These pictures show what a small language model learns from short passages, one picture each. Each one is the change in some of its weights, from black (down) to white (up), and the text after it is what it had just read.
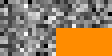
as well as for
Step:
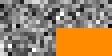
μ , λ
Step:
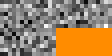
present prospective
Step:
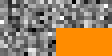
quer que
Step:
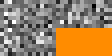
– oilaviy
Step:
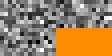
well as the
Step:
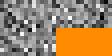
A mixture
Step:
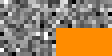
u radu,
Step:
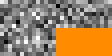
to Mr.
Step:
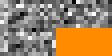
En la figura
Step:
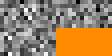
funding programmes
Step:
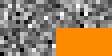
main reason of concern
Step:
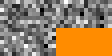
genitive H high
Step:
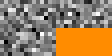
qui vise à
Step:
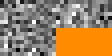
basis of history
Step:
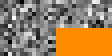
individual. According to
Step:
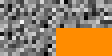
the word,
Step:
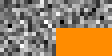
Het aan
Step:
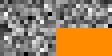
Figure 7.
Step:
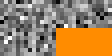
professional training and practical
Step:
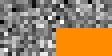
de Lina
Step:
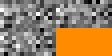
satisfação pelos
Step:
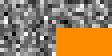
fora do
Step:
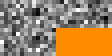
Users are
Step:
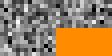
is 1. It
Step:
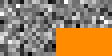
assessment concept that could
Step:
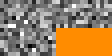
last refuges
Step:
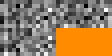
This paper describe a
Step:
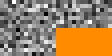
of industrial excess
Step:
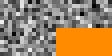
by small cell
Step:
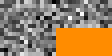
Yes Yes
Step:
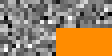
effectiveness across regions
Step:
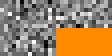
yang disajikan
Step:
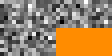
developed primarily through
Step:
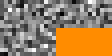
new transdermal
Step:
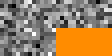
не позволяет
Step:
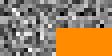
and planetary
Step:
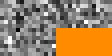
and levels of environmental
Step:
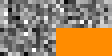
liver tissue
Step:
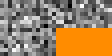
Research in the life
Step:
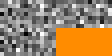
las familias;
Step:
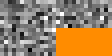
standard Transformer
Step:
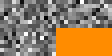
for ordering a
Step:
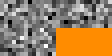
na era do
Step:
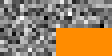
by equating the
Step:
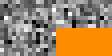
was. 1
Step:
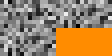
the use of
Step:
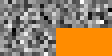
all 43 selection
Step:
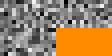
smaller groups
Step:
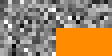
Нектар и
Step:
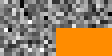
as the saying
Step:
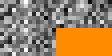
axial load distribution
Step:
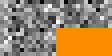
ni que el
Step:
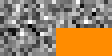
en polonais
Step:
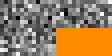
underwent an
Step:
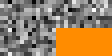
proposta por Le
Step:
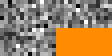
and deaths
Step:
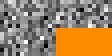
які ще
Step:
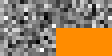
be part of the
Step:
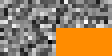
other chemicals.
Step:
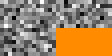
circular, Ej
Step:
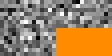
a number between 0
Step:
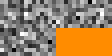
solid heterogeneous
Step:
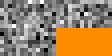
is also associated in
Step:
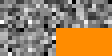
dan hormon
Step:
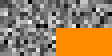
characteristics, as well
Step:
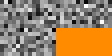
the functions of
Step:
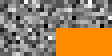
until an optimal value
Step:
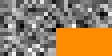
These groups collected data
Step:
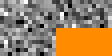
The results of this
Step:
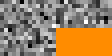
the adducts
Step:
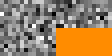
Data collection was conducted
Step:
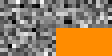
des organisations
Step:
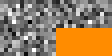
current skills or
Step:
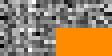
ve teknoloji
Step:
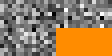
de Educação
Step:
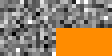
inson har
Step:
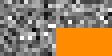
a sonification of
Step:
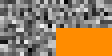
the Department of
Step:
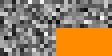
IMS Learning
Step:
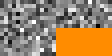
of these three
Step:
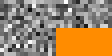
mental disorders
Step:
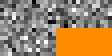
& Van
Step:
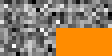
como elemento da
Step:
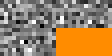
results of relevant
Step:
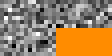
network connectivity
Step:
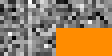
NJ, United
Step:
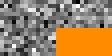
shaxslar etib
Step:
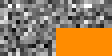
In view of above
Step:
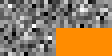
References Reference
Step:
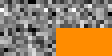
va quyon
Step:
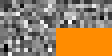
an organization achieves
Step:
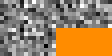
inclusion and
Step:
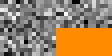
u jamiyatning
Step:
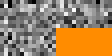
cultural, de forma
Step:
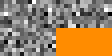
patterns, providing
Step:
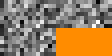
involves several
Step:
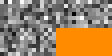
colour from 1
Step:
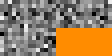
Tutoring is
